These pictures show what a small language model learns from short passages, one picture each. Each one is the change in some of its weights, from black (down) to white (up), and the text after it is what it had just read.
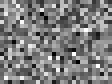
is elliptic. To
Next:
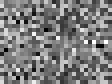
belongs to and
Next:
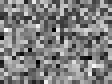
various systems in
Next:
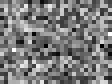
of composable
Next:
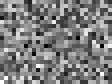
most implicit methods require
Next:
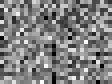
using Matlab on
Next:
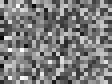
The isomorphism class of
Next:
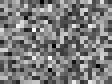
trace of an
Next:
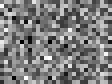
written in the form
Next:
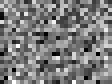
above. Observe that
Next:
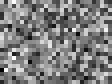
In this case,
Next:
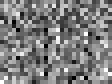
we will estimate
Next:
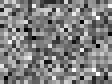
$x$ in
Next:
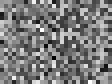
necessary condition for the
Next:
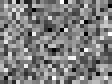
$G$ with
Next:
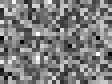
the following canonical
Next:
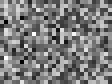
and stability we have
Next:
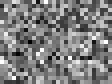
note that $$
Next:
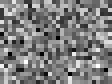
the preimages
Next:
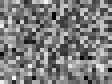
check that it defines
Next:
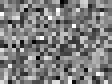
goes to $\pm
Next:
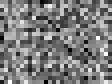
of a geometric
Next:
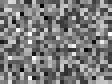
by a rewriting
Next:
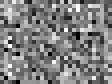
if for any face
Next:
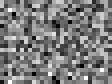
dual polar graph
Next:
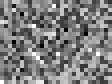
not possible). We
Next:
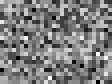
right hand side inequality
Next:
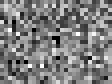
we are concerned
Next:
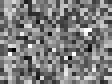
that simple to
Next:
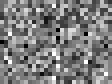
will use these results
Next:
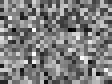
to the lattice vertex
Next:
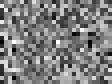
using the Theorem
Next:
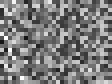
the proof of
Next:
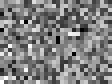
extended to reliability
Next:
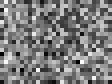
in a strongly
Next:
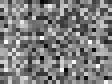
of the method is
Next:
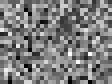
\leq k$
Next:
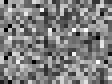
% The effective range
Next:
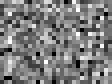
some (and hence
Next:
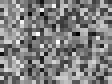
is the right
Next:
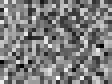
in $\mathbb
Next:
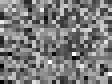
first Poisson cohomology
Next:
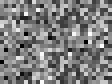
costs and easy
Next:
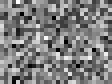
cardinality $\le
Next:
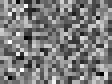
$n \geq
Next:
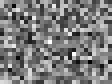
large so that,
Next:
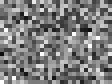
transition and cost rates
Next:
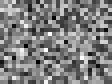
case of systems of
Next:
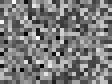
a flat connection.
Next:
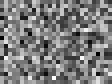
to use the representation
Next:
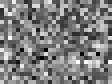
the proof, even
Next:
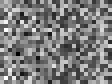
solutions because the locations
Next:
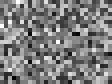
be the set of
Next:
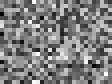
interesting future directions for
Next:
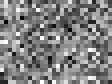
and 3 is
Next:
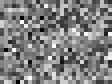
example, for the
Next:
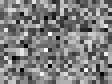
composition of elements of
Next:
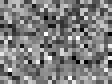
For example, the
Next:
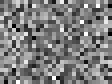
$R$ be
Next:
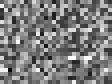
using the quadratic field
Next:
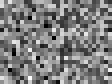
regular set, we
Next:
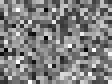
{\rm The
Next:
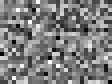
dimensional distance) of
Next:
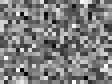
partial system of parameters
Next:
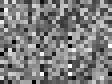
in X.
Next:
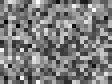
shortly before defining
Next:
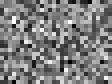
spectral algebra property is
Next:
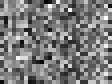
numbers} of
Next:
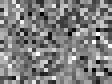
is easy to see
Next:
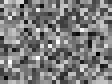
have the following local
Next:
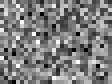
is {\it
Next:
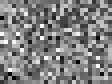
4 is the following
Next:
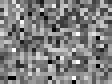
is equal to
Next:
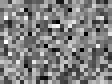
\mu)$ with
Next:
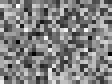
\log x}
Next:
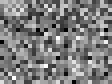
which leads to inequality
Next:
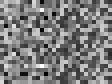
from the observation
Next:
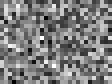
for instance in Part
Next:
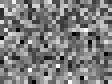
the family of functions
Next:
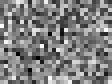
be terms with
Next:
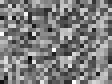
k\}$ and the
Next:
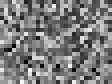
for all $x
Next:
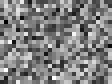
and $f$
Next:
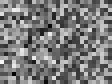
number of the reduced
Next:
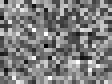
The defining relations
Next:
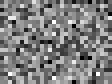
norm to obtain
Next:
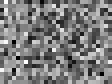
in $D$
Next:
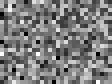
following easy observation.
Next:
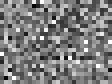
Next observe that for
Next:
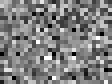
depending on the
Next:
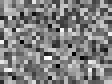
except pairs of the
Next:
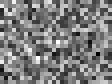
the following,
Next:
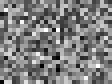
proof follow a
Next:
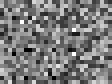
generalized Hitchin
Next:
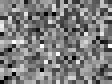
huge problem
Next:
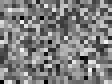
example of a
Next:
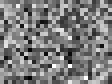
\colon V
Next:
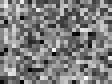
and the fact that
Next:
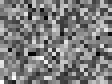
mild solution}
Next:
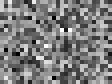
geodesic}) if it
